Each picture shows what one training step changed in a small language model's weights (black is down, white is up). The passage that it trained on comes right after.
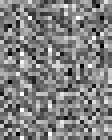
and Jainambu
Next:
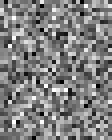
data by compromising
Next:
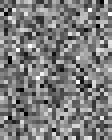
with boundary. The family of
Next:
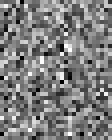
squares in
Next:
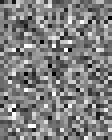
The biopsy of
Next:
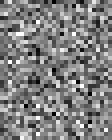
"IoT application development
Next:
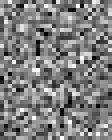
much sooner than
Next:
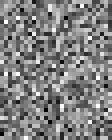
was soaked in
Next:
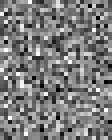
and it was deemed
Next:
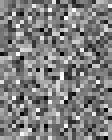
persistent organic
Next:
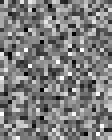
shows it is a member
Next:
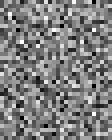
connected curves of degree 14 and
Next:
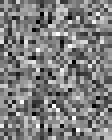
be a martingale
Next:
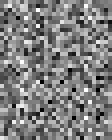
that the set consisting of
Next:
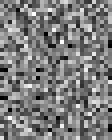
$K$, then the
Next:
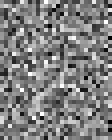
arguments, formally,
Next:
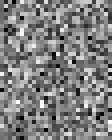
models. The paper utilized
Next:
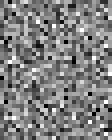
the ground truth and
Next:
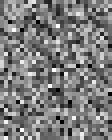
In our framework, for every
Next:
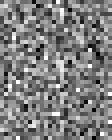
from analysis and noting that
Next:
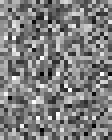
can be obtained from the
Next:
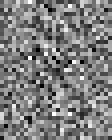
out in a different region,
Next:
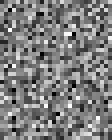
to a small positive number that
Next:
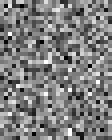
to airborne
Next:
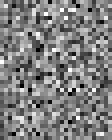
adopts the route I
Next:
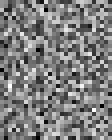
physical loss matrix meaning that
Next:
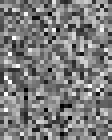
has bad reduction but whose
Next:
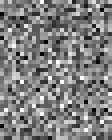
Banach space is convex
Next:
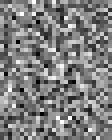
environment due to construction of any
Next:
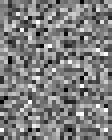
- \langle f,
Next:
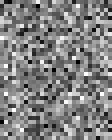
Premedication should be
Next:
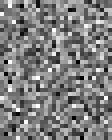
one of the important indicators
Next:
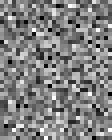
smooth orbifold structure at
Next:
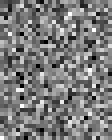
working hours of the
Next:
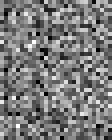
place in society.
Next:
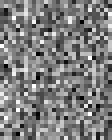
$. Having established
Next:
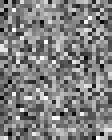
systems. Let $\xi$
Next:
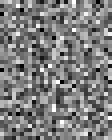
blend in with society
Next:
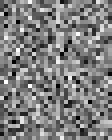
and remaining were national
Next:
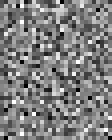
CaII absorption
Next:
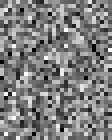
to have worked more or
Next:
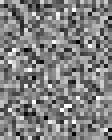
that \begin{align*}
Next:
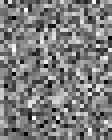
vectors. The right hand side
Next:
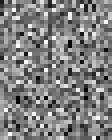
Let $M$~be
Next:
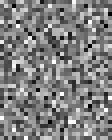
data are plotted in
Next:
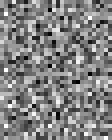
was performed independently by
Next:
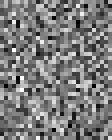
quasi normal spaces.
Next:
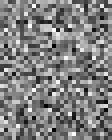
``dramatic'' for
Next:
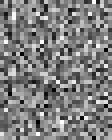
components on (z_1
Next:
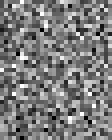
as control soil. The
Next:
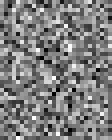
support, and (2)
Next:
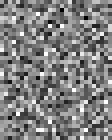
separated into a blue
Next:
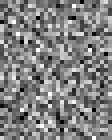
based on first order shear
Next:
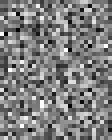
literature [8]. However,
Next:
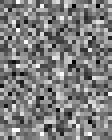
in a randomized complete block
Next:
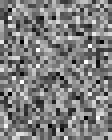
the shear flow is sufficiently
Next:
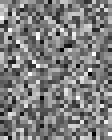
still, say it is a
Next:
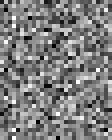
Regulation (EU)
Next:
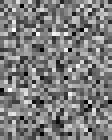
of $\sigma'$ the
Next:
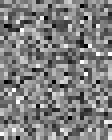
%see Shorack and
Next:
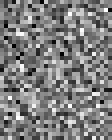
service design session
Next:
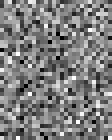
results of this section are not
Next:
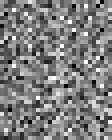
for their help and support,
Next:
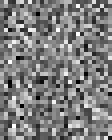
motion and high resolution
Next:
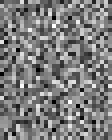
and HP β
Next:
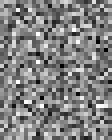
lifestyle practice during
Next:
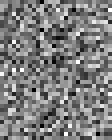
potentially valuable
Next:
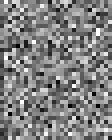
A morphism $f:
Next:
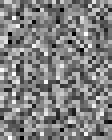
will present the different results obtained
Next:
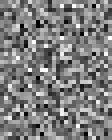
obtain version of $N$
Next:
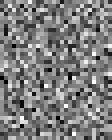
of these nuclear
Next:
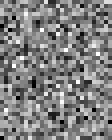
as efficient for high dimensional
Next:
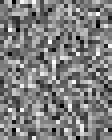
desIGn and
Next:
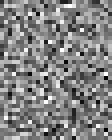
ground plane is known,
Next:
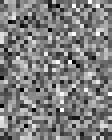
The features of the change in
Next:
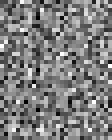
low level scheme to give
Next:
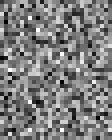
the sixth grade
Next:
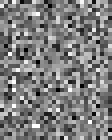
\Lambda^{s +
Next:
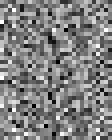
has been studied to reveal
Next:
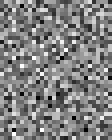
of derivatives relative to a
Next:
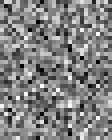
term if we could avoid
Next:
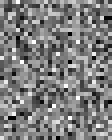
$ be complex numbers such
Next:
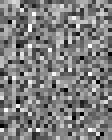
zeros $\Lambda$,
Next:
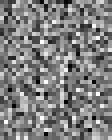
reduce transportation costs
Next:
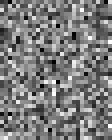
multigroup (mgroup for
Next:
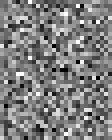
while the new quadrature
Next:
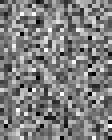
water from the lipid
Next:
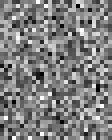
the examples of knots
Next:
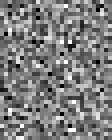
mellitus and most
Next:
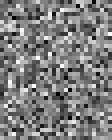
Photographs of the
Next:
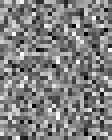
used to refer only to
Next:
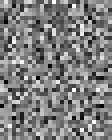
an important role in determining
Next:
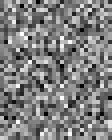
of this paper. All authors
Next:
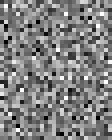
the electron going through
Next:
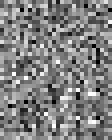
The radioactive also will
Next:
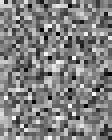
approved financial contracts
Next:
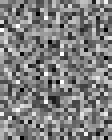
example is used to explain the
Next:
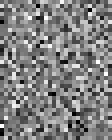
in Africa:
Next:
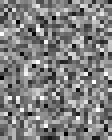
and Kirchoff's
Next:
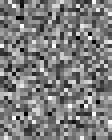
failures. In
